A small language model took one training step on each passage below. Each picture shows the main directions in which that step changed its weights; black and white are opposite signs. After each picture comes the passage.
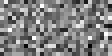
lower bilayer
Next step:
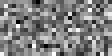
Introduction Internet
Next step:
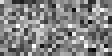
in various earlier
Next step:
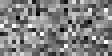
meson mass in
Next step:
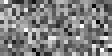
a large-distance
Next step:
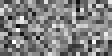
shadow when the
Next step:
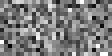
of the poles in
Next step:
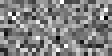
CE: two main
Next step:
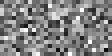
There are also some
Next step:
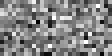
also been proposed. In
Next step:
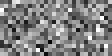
contributions to the nuclear
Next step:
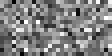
gate protocols.
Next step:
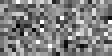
weak couplings at
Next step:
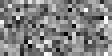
about the model equations and
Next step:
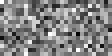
$m$ defined in
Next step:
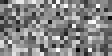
an example, in an
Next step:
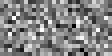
Furthermore, their stability
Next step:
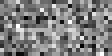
by ignoring
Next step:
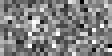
were sealed in
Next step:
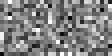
this Letter, we
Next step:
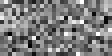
a vector field which
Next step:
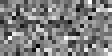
The comparisons between
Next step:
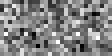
the imbalances for
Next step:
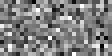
view also incurs
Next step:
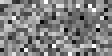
order to have a
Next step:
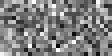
has been projected
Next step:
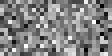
Thus, the only
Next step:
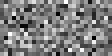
3d. Both
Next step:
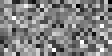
index on the radio to
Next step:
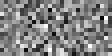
{\bibinfo {author}
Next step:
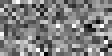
phases of the physical system
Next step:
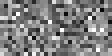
Courbin et
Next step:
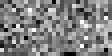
a reorientation
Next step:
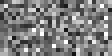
number of compression
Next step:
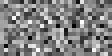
Because the number
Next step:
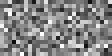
Tse is with the
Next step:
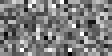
is the same as
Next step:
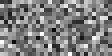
$T$, and a
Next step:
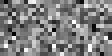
QPCs are
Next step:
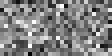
allowed bands in
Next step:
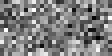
averaged memory
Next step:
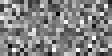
the FQS as
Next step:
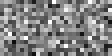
we demonstrate that this
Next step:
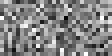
mean HOD that
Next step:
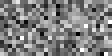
response to couple to
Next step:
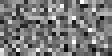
The $\gamma$-ray
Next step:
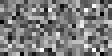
The matrix element of the
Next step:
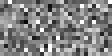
set of states, the
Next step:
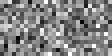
addition to a laser frequency
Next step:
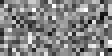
supported by DOE
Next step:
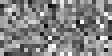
have the weighted
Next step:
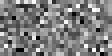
density for the case of
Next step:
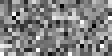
M74 also had three
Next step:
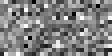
porosity exhibited
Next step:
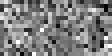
the low error threshold
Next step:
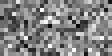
level, however the
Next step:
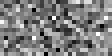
being embodied
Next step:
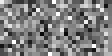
real time, and a
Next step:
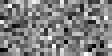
and a HWP
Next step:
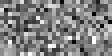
similar algebras for the
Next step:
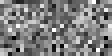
in the LP
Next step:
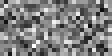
separated by time
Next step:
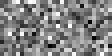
reported a measured energy gap
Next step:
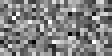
Following the
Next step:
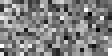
the expectation of
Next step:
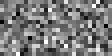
The matrix elements in the
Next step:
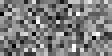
a mathematical
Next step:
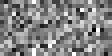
Task 2 and
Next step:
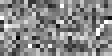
which substantially
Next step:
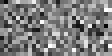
two-dimensional system,
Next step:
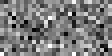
Tees, but
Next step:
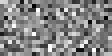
\nonumber \\ & +
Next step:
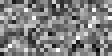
is subjected to
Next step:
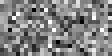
In other words,
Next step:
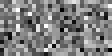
into account. In this
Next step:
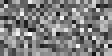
magnetization curves where
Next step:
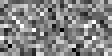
environment elements: water,
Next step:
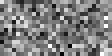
by solving to second
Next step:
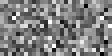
Due to the
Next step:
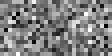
GCOG}$ equivalent
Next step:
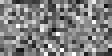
in the binding energies
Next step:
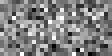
In this isotropic
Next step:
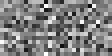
parton level calculations were
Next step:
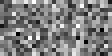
outcome across all
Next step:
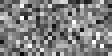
units) is that
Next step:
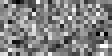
underlying forcing
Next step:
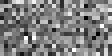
an elevation of
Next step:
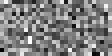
an agent of respectively
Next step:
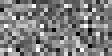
disk giants by
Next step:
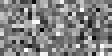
penalty to
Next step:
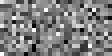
gels Sujin
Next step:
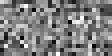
provided $M_1
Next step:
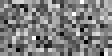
of PDX
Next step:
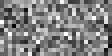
a group formation process and
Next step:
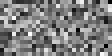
reaction coordinate.
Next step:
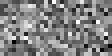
result indicates that the effective
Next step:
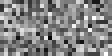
the induced stress
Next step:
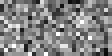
to explore the model
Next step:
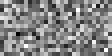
the upper boundary at
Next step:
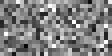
however may fit well the
